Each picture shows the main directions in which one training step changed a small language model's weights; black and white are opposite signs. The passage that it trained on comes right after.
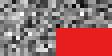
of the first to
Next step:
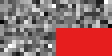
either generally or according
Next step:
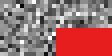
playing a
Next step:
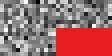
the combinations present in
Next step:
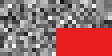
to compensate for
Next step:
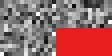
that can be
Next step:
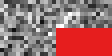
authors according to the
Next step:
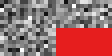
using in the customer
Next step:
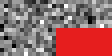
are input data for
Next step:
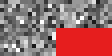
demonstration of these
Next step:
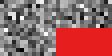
gastric environment,
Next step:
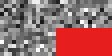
the ready made
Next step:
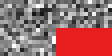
expect that full
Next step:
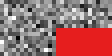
good gate of node
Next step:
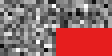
social and biological
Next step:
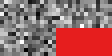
boasts a
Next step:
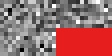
cane here,
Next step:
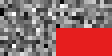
be higher than
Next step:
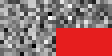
waves on
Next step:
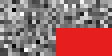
from the pure appearance
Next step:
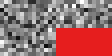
for a single lattice
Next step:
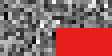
values (see right
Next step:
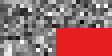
specialization and
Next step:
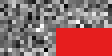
processing as well as
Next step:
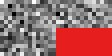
its devastating
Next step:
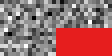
still be better than
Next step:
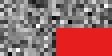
the suggestion that
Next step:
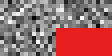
given trial function
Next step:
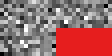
a compelling
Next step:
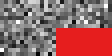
is the result of
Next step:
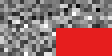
interstellar medium
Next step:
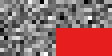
also seen in the
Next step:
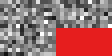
earlier model of
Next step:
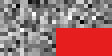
more applicable for the
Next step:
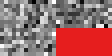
include the immediate
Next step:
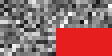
the vector field have
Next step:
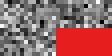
compositions of the
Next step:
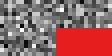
range of different
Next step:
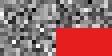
Instantons \\
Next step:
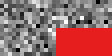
the scalars
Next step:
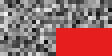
contribution of atoms
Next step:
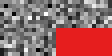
the untagged
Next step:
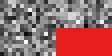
flexibility of the
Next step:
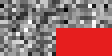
on the specifications
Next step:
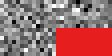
change in magnetic field
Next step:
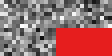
probe size used to
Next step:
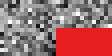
massive star-forming
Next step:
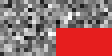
same. The possibility
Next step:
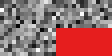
of very small
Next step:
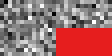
m/s and
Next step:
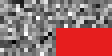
programs, our team
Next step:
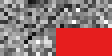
a state that provides
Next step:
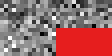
of the properties of
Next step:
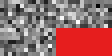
technologies, such as
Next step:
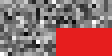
present functionalities and
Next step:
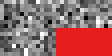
Project Green ICN
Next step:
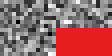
was fixed at
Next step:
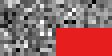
flux is further integrated
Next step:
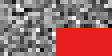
These four cases can
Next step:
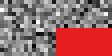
than untreated
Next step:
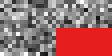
for the form factors
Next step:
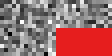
into the Security
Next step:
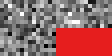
(the dashed
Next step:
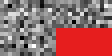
was similarly
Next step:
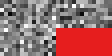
of an efficient computational
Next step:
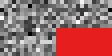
in four or
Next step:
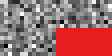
energy impact could cause
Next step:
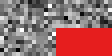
which is particularly
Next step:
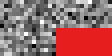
are k criteria;
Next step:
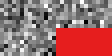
with the previous result
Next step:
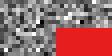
better data management and
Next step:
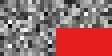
trade-off is
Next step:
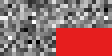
to form individuals as
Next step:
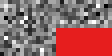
are synthesised
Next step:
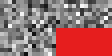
between the two
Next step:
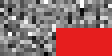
in similar systems,
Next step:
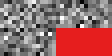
visualization module to
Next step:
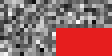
materials are limited...
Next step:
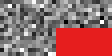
as well as give
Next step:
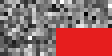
logical as the
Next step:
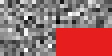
thermal conductivity,
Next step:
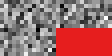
random values drawn from
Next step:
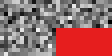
creation algorithm takes into
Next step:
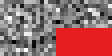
season, usually
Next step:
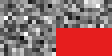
which cause them not
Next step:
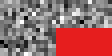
large number of
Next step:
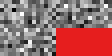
from the low land
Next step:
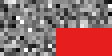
It can also be
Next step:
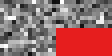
able to collect
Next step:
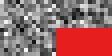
behavior of entanglement in
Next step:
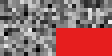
that is part of
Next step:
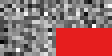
the histogram of the
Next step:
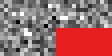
separated and the thickness
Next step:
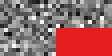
would be interesting to
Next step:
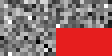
areas. While using
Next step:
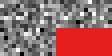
focus is on the
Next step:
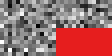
quantum theory of
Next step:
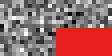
and third workshop
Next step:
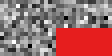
observe at equal times
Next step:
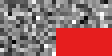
historical method in
